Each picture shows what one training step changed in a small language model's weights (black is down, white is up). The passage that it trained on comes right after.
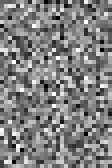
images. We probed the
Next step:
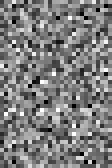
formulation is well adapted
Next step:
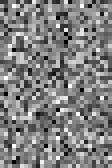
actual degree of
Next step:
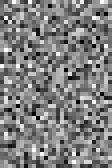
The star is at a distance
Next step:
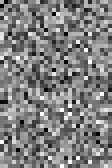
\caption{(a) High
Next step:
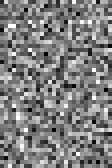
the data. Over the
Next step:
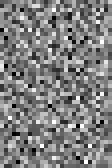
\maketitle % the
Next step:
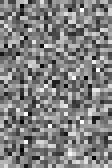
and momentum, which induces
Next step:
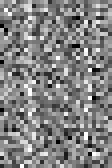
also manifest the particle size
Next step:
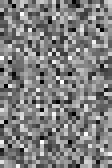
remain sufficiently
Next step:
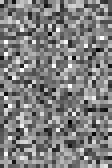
complexity increases. The
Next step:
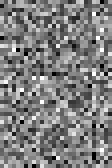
also in the interlayer
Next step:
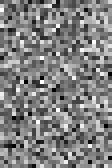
U$ where $U \sim
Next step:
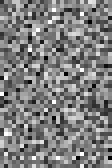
Exp.: experimental
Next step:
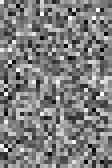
for testing pairing
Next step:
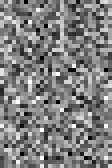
and operator's costs
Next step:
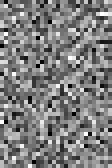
reasonable assumption on
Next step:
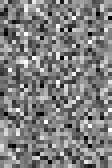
$$\Downarrow \quad
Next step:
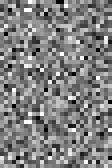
falling below density of
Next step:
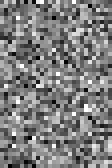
toward vaccines.
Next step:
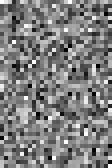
that the exactly optimal
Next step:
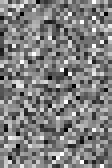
should not contaminate the
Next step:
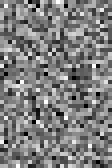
on a few, long
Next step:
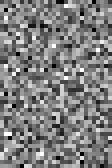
Faithful\\ 0
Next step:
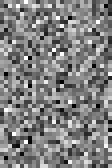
of the obtained solutions.
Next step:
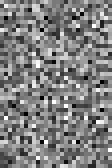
service demands and
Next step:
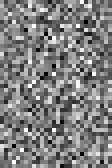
paramagnetic metal,
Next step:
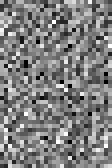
of the CJT effective potential
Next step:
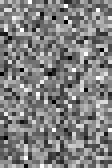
seems like current
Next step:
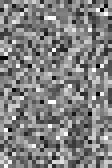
of the BESS.
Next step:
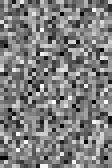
(light blue) and
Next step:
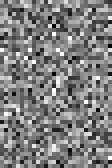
given the target conditions,
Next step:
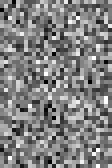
Fig. 2, and then to
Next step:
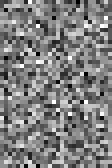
individual code
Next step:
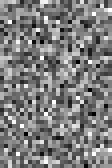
Z. Lenac,
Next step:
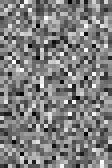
line center (constant
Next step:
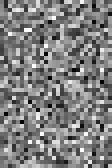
driven by thermal
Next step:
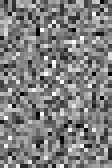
in the first equality, and
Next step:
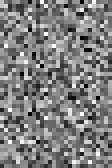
sector we have \beq
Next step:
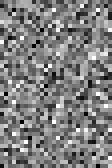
the experiments. {\em
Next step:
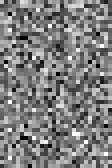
production and decay constraints
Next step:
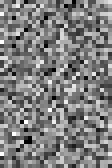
price fluctuations.
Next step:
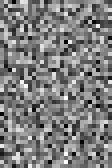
ensure that we can
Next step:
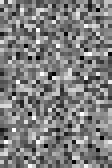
the nasal visual
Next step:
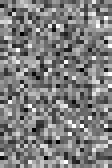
the EFT and various
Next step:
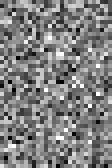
the gluon distribution in
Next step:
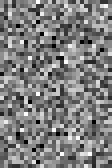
freeze-out and
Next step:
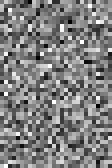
nonanalyticity of
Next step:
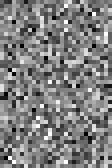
proportion of null distribution
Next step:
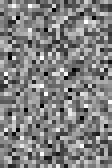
count rate of $\sim
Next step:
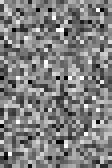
any fine-grained
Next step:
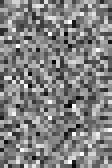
ER, CMOS
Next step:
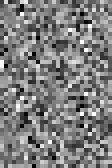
\end{align} where
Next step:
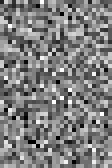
on a nondeterministic
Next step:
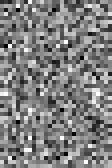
and node size denotes
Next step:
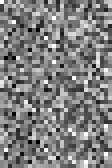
summarised in
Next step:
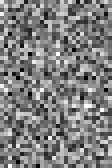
level, price reductions
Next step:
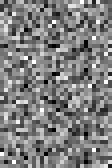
of the underlying structure
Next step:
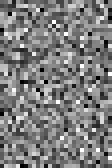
to $F$ and its
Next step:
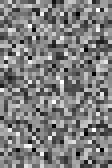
be endothermic
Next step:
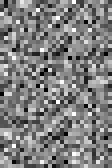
element of the weak
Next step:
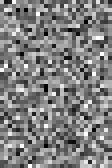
camera images,
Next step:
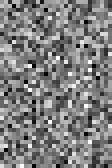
the \hi\, velocity
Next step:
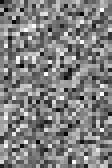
game: this follows from the
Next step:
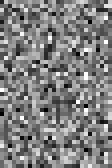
151 responses).
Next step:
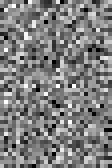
= {Dynamics Of
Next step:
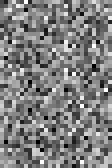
of PyPSA.
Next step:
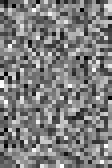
contribute to dark
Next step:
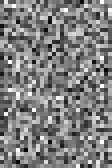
been dropped from
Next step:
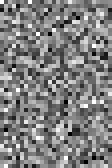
the star has a surrounding
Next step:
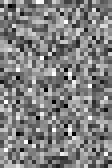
on the edges of an
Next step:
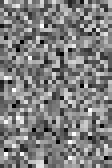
there was never reduction of
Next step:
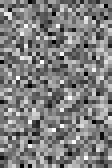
curve realizations (see
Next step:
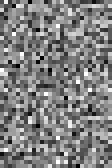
yield lower-bounds
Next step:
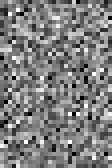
the error norm is
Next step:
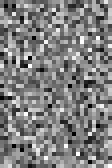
$u,v$ we can
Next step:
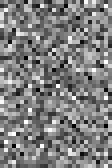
to high density universes,
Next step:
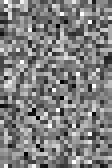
is achieved not at
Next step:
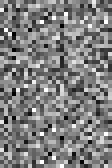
put the discussion into
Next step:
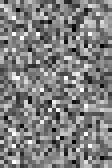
heatwave considering
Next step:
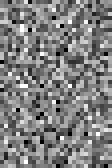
reveal the colour
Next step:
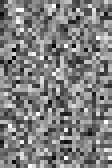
Katz index was
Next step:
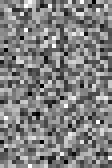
power saturation was
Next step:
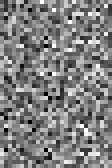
Note that Heymans
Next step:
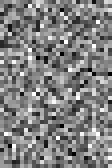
A dust particle of radius
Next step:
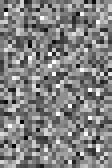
available for internal analysis
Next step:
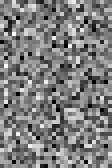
disrupt the gas
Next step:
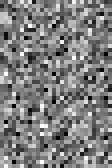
consistence of the proposed
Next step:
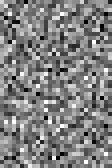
in mixtures of
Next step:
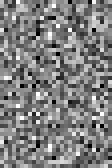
The inbalance of
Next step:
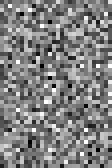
black hole, positive mass
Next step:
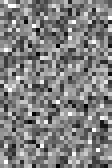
The summation term is a
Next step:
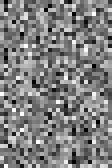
Similar results are shown for
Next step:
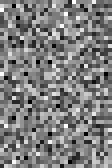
fits in star 306.
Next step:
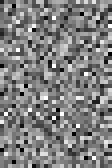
is finite. Therefore an
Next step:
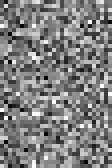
attempted in the
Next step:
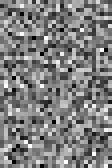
located well above the
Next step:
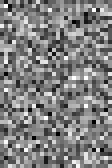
with a near-boundary
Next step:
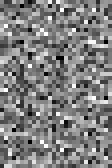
objective fidelity
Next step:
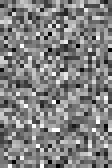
the maximum allowed value of
